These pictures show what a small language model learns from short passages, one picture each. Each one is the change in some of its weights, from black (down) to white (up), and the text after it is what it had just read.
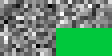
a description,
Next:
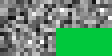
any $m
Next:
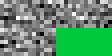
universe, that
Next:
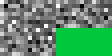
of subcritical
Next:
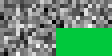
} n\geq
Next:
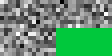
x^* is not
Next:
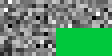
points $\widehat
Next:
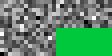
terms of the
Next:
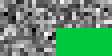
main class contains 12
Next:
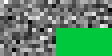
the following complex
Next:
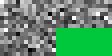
fact, the condition
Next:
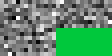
example, the function
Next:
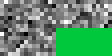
the definitions of
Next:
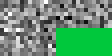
its label
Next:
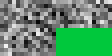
f$ and let
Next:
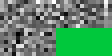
graphs as a
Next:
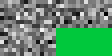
that $\bullet$
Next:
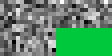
near the top
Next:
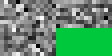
of ranks then
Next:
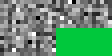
, we denote by
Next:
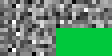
lemma follows.
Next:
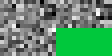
seek to apply
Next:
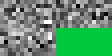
Since $\lambda$
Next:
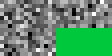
as a total order
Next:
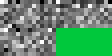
\rvert +
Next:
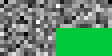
norm of this
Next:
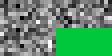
an augmented
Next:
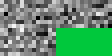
maximum. Note that
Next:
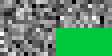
set of secure
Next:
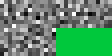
converse in the
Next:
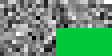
algebra $R$
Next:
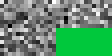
Example of
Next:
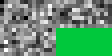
notice that,
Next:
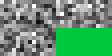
was there, and
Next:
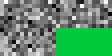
the requirement that
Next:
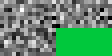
3-dimensional almost
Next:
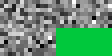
If $\phi$
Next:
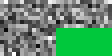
at the same
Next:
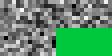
and a holomorphic map
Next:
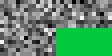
minima for
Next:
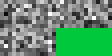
time with the
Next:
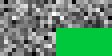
J}) with solutions
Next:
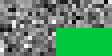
generating functions for
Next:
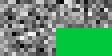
stochastic systems including
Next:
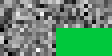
$\Omega$ is
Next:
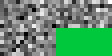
subscheme of
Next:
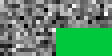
nonnegative potential}.
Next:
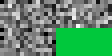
also say that
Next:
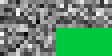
is one of the
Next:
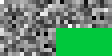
same. The
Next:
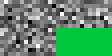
the fact that the
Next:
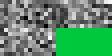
$G$ and
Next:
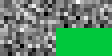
not tangent to the
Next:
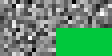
follows. By
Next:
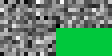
derivative formula in Lemma
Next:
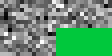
least one of these
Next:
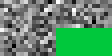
is continuous. The
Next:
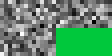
randomly sampling from
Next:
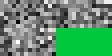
$D$ for
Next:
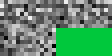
of $X$
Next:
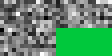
may take $B
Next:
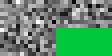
set is constructed based
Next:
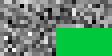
is PM.
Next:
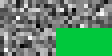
and a lemma.
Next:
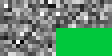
one of them has
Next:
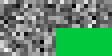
a system of matrices
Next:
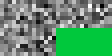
and it is important
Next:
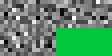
extensions finies
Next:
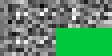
link condition.
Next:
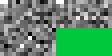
to \lq
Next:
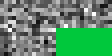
when $n$
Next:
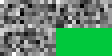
nerve of
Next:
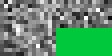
probability measure with those
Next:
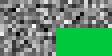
Let us fix
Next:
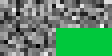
proofs to obtain
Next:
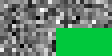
following identities
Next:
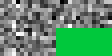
and hence it remains
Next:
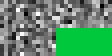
explicit formulation of
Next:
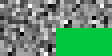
now make two
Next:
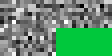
we have to define
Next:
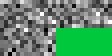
be the image of
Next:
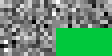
Mathematics, The
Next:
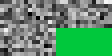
relations $ R $
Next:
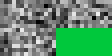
$\mu$ and
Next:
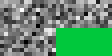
2D case and
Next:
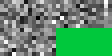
algebras as quotients
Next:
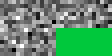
\\ \nonumber
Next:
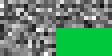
of the subsets
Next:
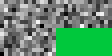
flexible. We
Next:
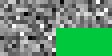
containing $I$.
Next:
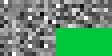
of holomorphic maps in
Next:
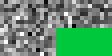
spectral gap is about
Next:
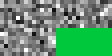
group. This paper
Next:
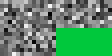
important role.
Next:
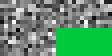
we obtain $$
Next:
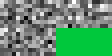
examine the
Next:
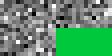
regularization parameter
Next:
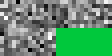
$k$ with
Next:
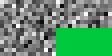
\gets 1
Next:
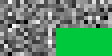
coefficients are as
